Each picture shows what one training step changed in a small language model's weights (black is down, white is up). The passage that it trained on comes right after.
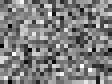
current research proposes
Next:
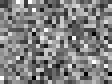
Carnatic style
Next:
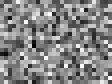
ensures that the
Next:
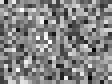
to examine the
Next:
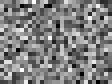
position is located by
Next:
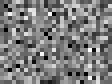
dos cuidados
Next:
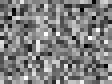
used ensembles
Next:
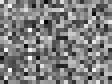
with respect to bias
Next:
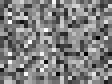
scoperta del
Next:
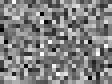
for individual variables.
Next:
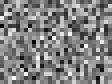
a respondent expected
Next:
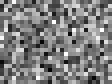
under the Central
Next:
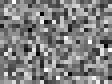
for the power of
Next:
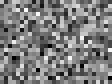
their respective
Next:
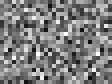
at the start of
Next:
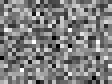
the vertices e,
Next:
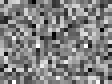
where the reuse
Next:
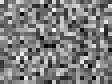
e impotência
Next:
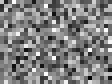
underlies teaching
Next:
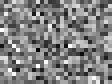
the image are extracted
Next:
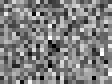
the preferred path
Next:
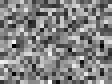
what has been
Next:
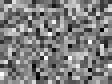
that time, the
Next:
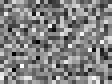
the massive
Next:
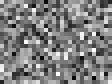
but was not,
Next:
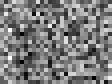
the measure of
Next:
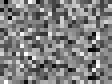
time at any
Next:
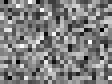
time management skills will
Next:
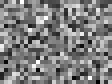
supporting the
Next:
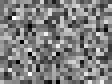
has vanishing
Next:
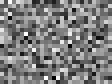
too, but in
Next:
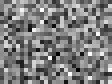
is growing in this
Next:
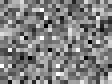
system, such as
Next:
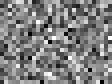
bulk material and geometry
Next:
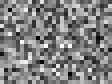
pressure in ionic
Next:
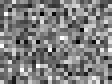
in the clinical
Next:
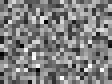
of such a model
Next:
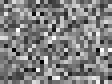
the linguistics
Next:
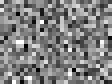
journals and
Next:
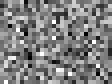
understood from
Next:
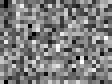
We obtain spatially
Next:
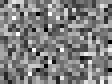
QCD results that we
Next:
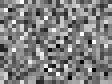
plant height and no
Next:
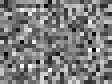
de impactos
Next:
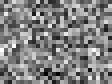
the excitations are
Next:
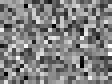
approval and critical
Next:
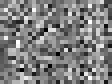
consistente por parte
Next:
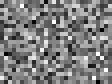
either 4 % or
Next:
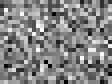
ecuaciones de
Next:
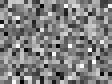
energies the gaps
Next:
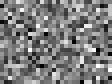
tratamiento a
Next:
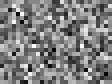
teachers and parents
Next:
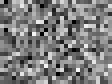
population. This include
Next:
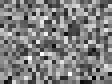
on the yield of
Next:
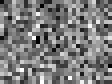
Relations &
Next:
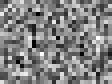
process that does
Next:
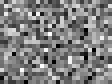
the students, by
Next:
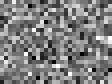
and whether it achieved
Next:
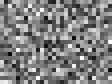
$N$ are
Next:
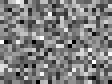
another MC system
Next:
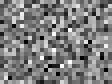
patients and this suggests
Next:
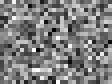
and indicate its location
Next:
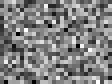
among the rural
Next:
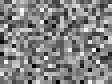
is derived.
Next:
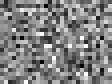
de los diferentes
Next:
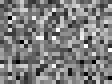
expects to see
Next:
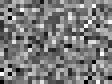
similar to a
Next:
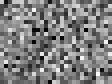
Galactic coordinates
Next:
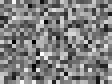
and used the random
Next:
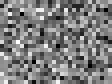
consider a single particle
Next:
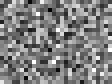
· с при
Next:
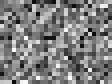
systematic and comparative
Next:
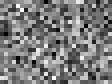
Contrib. %
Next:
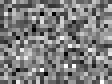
in modified gravity
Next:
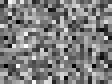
taken outside for
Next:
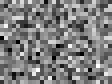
dataset consists of images
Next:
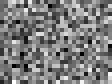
displayed in figure
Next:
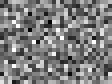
From these weighted
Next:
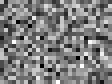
be possible to
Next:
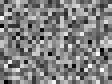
a colorful
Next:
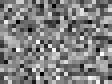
search for the dependence
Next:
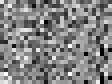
with a photon.
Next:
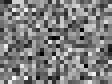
Lakoff and
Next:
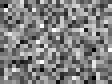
entries in
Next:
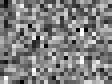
We note that the
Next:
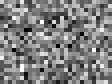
are valid. In
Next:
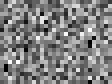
of residence,
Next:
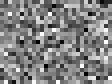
yet rigorous
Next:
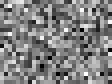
two character states;
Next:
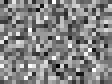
capacity to capture data
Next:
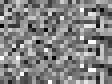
a detailed description of
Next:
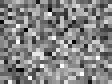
literatura. Revista
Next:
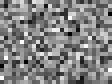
I) \cdot
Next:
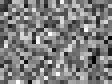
Crisis The
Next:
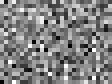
to the perturbed
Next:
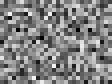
mental e
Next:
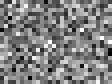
there are coupled channels
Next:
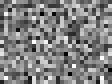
in an ideal gas
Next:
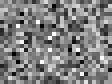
операций по
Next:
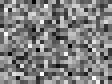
by the difference between
